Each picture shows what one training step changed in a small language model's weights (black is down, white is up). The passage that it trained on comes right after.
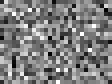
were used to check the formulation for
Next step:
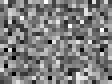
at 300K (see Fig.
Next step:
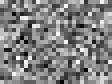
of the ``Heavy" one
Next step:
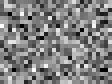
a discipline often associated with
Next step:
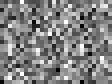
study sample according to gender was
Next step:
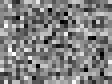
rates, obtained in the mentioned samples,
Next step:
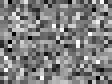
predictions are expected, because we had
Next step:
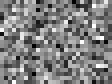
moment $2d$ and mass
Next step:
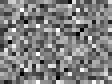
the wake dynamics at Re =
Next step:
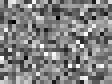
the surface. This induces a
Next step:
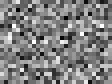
is said to be {\it
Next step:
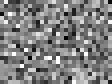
which makes use of cross-section
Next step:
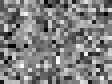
Rule} is for analysis and
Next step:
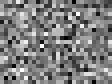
As a further generalization of the
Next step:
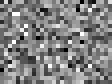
supports the interconnection frequency
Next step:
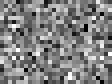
institutions**, widening
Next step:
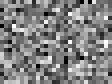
precipitation, FSO
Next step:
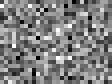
through the generation of phase settings in
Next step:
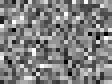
and two L(R)
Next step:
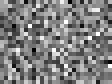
} \end{figure} A possible
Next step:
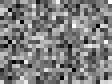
the latent space of the models,
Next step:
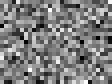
RB, the number of UEs
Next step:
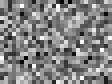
the soil C pool and
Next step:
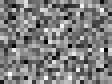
with probability 1 (See, for
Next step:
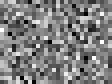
at the ends of the major
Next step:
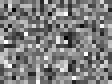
aligned to the line of sight
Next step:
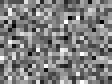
compliance with 14
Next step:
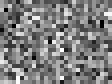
every other beat. -
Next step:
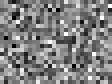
escape have been greatly
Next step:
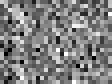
estimate as a control input, the
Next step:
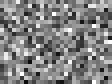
such services have seen a major
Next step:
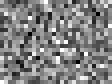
in the imaginary part of the
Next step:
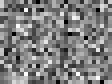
setup, the fiber was
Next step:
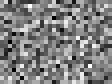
type of design, questionnaires
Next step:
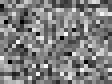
attracting wells. The
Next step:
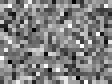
at a preliminary stage of
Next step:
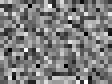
aluminium rods of 60
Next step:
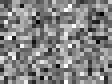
improvement over analysis methods used so
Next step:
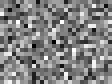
interference effect where scattering of the quark
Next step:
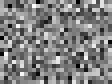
UND that is run by the
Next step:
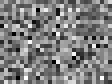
blending ratio, in order to get
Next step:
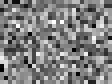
electroacoustic performance
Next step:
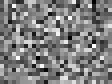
to include NLO interactions and so
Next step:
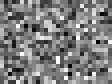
to 67.20 % and significantly
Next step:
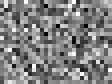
not attempt to make a
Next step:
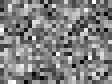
the same combination of independent variables.
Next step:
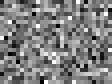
expected background. In practice, the
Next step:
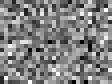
\ee The free nucleon correlation
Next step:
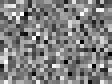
wave signal at $x = 0$,
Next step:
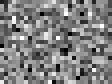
amount of data, understand the subject
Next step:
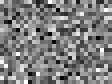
variable: BMI To observe
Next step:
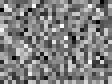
a mapping given by
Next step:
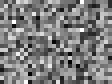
question provide institutionalized
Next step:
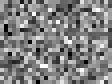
substrate in-plane lattice
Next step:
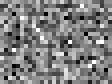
%) there for methanol
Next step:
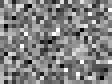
the mass addiction to
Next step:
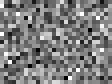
liquid phases. The value of
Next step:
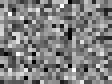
(adjusted OR
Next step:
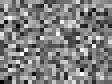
of TSH level taken as 4
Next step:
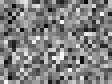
To see this, divide the
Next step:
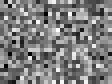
the incentives.
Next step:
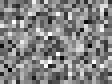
two characteristic features shown in
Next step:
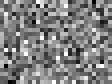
inspiration. Finally,
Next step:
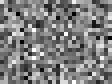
mean, $\hat{\boldsymbol
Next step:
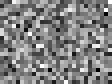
each model prediction and generating single
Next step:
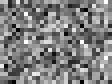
vertex-star family. At
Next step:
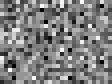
The closest to our attempt
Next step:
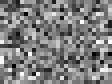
to clumpiness of the
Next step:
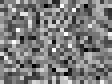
in Fig.\ref{ad} for
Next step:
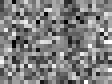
s_i(x) \leq
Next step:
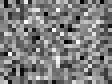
Concerning Amendment to
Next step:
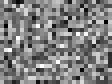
strategies (embedded and
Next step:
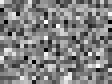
LED structure with power 0.42
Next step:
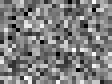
of utmost importance in
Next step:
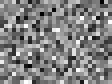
there is a relationship between the image space
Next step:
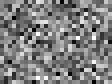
15-18) as they require
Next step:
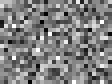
overlap among the investigated species
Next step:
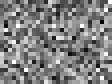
Product Moment
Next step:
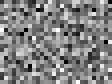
the local council at the end
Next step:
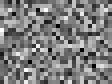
(SRF), disruption
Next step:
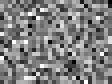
and distortion of aluminum
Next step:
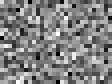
in the EMC end caps
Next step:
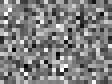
scattering processes are based on a perturbative
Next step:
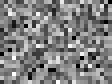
ComplEx algorithm learns the
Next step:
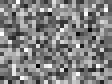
of the steps in X and Y directions
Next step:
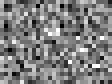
in the fungal plates and
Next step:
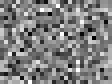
analysis of the economic³ and
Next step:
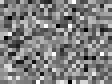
said. However, this
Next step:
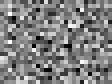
associated respectively to the forward propagation
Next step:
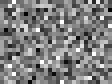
for platooning scenario follows
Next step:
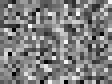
by \begin{eqnarray}
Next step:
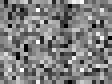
stronger, more robust and
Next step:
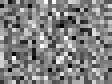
While in Europe vodka
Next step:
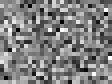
parameters in the HV scheme: leading
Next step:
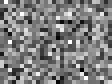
V to –150 V. Similar
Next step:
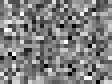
to obtain \begin{equation}
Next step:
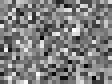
engineering psychology, design,
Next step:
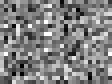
-sitosterol (3
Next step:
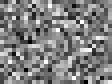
and architecture of the hidden
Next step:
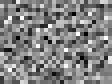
first crack was appeared
